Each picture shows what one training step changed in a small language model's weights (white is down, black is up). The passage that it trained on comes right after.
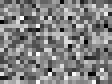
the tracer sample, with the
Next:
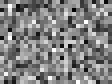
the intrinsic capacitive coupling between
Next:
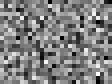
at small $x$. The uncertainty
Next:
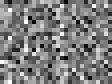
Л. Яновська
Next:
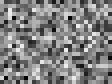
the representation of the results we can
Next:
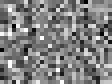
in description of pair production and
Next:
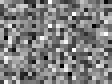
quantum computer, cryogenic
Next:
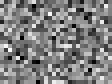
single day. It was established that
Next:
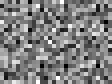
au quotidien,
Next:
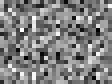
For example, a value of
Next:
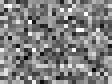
are co-located},
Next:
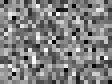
the possibility of enhanced production of
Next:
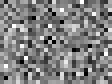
es y lo que significa ser
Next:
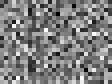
la comunidad, a partir de
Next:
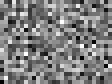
de maltrato de generación
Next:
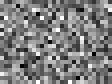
0.1769, respectively;
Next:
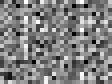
o‘ziga xos
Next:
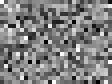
colorless. From pH 7
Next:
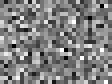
of the uterus was
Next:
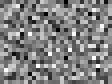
preparation programmes. This study
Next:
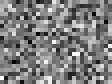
joint, neoplasm,
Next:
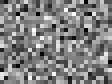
The first one is entitled
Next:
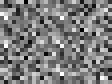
монтаж ишлари
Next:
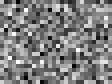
meson, including its vector and
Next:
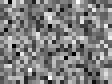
the SL illocutionary
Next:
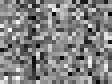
to monitor and control the condition of
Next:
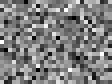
DTP Studentship for the
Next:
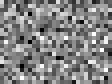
we illustrate the shape of these
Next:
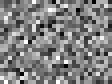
many conferences around the world.
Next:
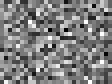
not be less than two and not
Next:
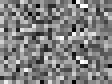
multi-valued or singular
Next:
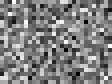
instalado por A aos
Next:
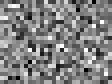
were not interested in. It
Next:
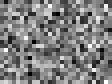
in the limit $a\to
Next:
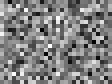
cost sharing will be applied in
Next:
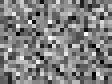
output begins with a short
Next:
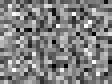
to shift to a more positive wavelength
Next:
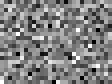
discussions and comments on the
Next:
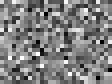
with respect to power availability and
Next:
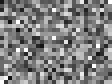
muerte, santo
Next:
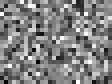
objectives: During the early
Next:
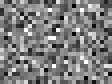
0} \Bigl\langle
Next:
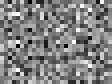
a constant term that commutes with
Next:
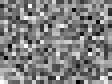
put on the shelves,
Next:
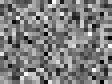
kadrlarga ega
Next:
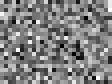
transactive capacity of each DER
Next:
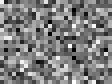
can be alternatively written as:
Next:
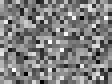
approximately 50\% of the area in
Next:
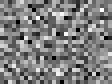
would expect strong Research Environment
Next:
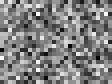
the results of both macro- and
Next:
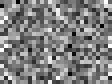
Distribution,. - vi.
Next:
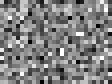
that each analog tap of
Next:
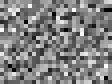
different job types regarding the
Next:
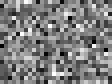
the makefiles. Rien
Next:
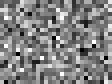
commercial microbial technology next
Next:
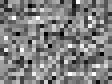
va ijtimoiy muhitda
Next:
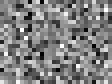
do in fact hold for
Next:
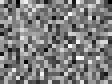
\preceq a}
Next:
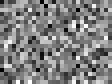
these three subsystems,
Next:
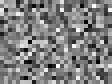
form many complexes in solution with
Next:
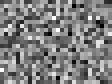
$H=0$ the correlation
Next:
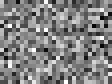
study, we consider the interactions between
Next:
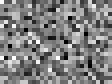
the bone metastases of
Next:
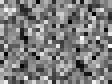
environments. Keywords:
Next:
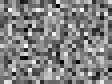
gender distribution of students where
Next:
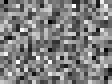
southern part at the
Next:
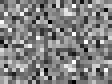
group-equivariant design.
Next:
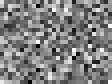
collaborate on datasets,
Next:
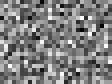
natural distribution of malaria in
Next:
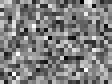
ensembles The paper is
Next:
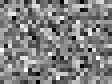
the Book of Daniel”,
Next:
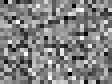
of the Khorezm
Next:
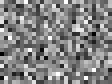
How will you find out if
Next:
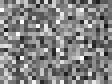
it by any moment. When you
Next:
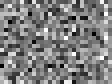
a long period system, all
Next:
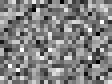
entire backward process, the
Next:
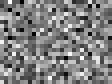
en una carrera professional
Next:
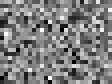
Public WP5 - Translation
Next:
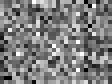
de «esquemas
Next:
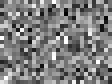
Bagamat ang mga
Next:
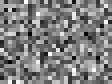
e sistemas confinados
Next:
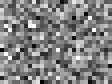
and I consider them to be my
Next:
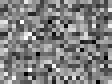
puede evidenciar en la
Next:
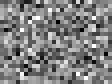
In order to study the effect of
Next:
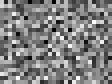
is due to the constraint from matrix
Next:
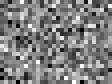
because a single device can be
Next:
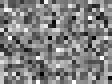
sense seguir les normes
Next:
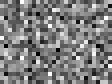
ildiz va ang‘iz
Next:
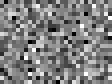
the neutral particle ${\rm n}$,
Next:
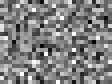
government through legislation and those that
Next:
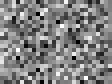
how technology can or cannot be used
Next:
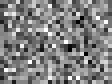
flares agree very well
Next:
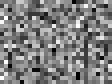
role in society.[60]
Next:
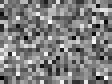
rate for the 250\,ns
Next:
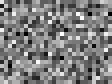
\item Country
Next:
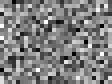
by Mach and Einstein
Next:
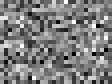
and also did not check the
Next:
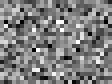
she said. Mayte
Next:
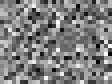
courts, when people buy
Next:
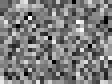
objetivo de solucionar o
